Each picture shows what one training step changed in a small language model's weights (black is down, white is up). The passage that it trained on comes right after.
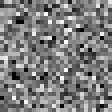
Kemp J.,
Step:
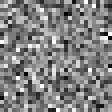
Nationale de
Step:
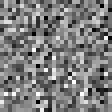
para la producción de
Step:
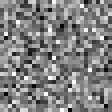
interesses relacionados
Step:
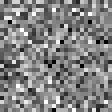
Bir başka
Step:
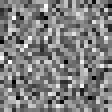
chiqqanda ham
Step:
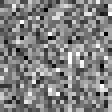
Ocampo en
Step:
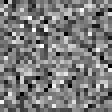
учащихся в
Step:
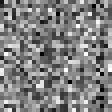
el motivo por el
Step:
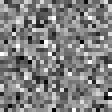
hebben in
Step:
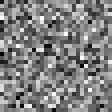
amplamente os
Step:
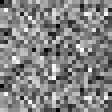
de deve a
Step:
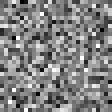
incorporação da
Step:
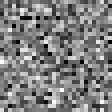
da'i of his
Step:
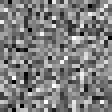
totini olib
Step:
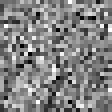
luto e a
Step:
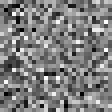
ikkinchi tomondan
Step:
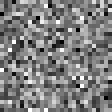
bank tizimining va
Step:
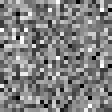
pemahaman dan
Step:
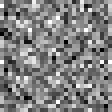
من منزلة
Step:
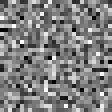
explicação do
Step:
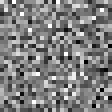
вирішення проблем
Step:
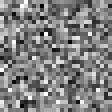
yuz berdi.
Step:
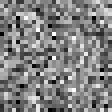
inclusão como
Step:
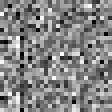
условиях портов
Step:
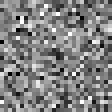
na condução do
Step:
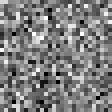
the factors that
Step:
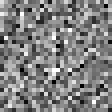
nos controles de
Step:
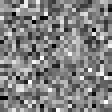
S. OLIY
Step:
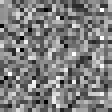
wird daher der
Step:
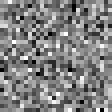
mit Unternehmen
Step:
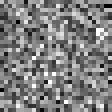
lobby van
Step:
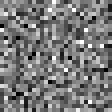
в изящных
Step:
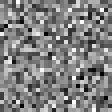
2 Тропонин
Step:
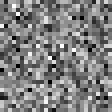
grad ușor
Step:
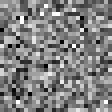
- **Produção
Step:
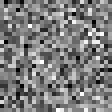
the fast and
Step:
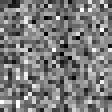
van studeren,
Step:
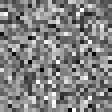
on industrial
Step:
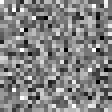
mismo tiempo
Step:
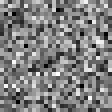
Les scores de
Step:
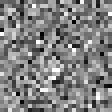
percepções e
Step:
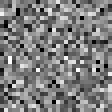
в которой жил
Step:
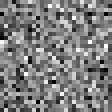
стояла бы на
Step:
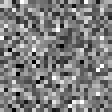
o'tishning har
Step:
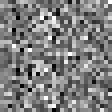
in the Matlab
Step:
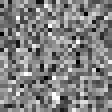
veya literatür
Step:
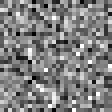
e inactivan
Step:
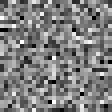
explicação, no
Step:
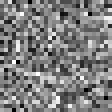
iken halk
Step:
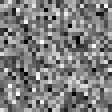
apresentou resultados entre
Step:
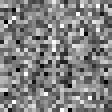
são apresentados diferentes
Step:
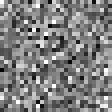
ва инновациялар
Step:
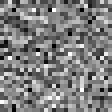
painter until
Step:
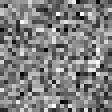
it proposed an
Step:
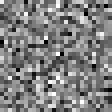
toy qanday
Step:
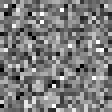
and writing process
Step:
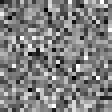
tiriamo su
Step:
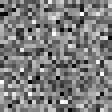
— ведь,
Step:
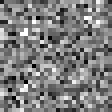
yang sama.
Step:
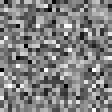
a conquistar
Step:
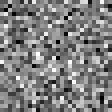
criatividade para
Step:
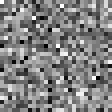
feminismo y
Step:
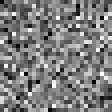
и заключения
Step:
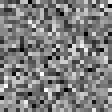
metod va usullar
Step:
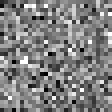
tecnologias. Para
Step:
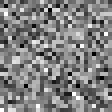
a responsabilidade de
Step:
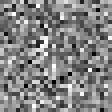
des risques en
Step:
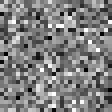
to Treat
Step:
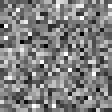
centaines de
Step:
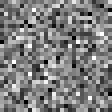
extensión de
